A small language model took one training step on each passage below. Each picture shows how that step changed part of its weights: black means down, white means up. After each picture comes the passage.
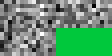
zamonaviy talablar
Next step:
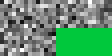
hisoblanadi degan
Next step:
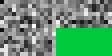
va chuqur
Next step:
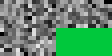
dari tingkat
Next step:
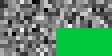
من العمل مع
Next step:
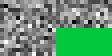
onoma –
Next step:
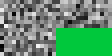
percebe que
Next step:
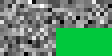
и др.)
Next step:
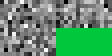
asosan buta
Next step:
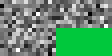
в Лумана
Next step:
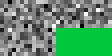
organic and
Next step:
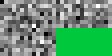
va takomillashtirishga
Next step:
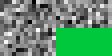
lists of
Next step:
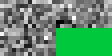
se abren
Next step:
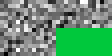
\leq y
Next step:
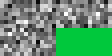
the State of
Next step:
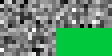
shu bilan birga
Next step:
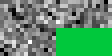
of Science*
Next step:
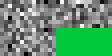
ist, ob
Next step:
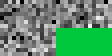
su bienestar
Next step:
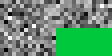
autor afirma
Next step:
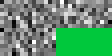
U kan
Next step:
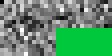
ortamda hem
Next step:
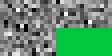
dat zijn studie
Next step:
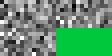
um panorama
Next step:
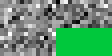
da crise
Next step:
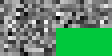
de abuso
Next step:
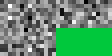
cultura que, quando
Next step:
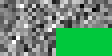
Al met al
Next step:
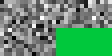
la tradicional
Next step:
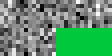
iqtisodiy kompetentligini
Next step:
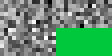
Education: New
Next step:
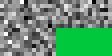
fueron diseñadas
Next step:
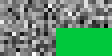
adaptaciones sobre
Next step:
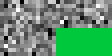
keng tajribalardan
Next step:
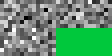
bois notiqlik
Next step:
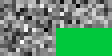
anos, nas
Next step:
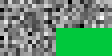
собой комплексную
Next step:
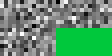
racionalidad en
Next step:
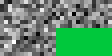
significa, na
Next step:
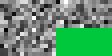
nem lenne
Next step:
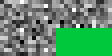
zijn diverse
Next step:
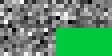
розвитку [2].
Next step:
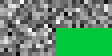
также простые и
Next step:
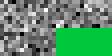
e reduzir
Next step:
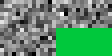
of the Russian
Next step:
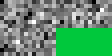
information about
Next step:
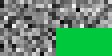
yaşama ve
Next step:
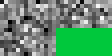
emas, balki
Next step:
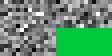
strategiyasida 100
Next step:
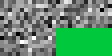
з членів
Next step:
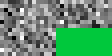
das propostas das
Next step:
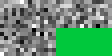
les premiers
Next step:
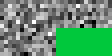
которые необходимы при
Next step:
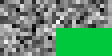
used, it is
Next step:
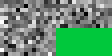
do estudante para
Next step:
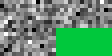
São Paulo,
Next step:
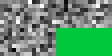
СОШ №
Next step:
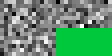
politics. In
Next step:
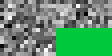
porteurs est de
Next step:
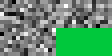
contenues dans le
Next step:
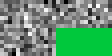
con 10 documentos
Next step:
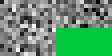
va ularning ekologik
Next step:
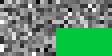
Tot de
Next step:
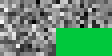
yer almaktadır.
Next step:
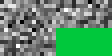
producción científica
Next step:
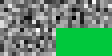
conducted in this
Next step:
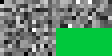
bu shunday
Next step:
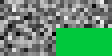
o que explica
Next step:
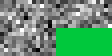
до соціальних
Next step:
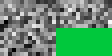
realizimin e
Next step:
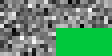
para luego
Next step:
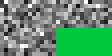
и свойства
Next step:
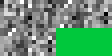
olarak izole
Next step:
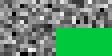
Bu oddiy va
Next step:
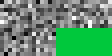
Tomando como
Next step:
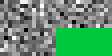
iqtisodiyoti -
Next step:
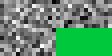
realizara la
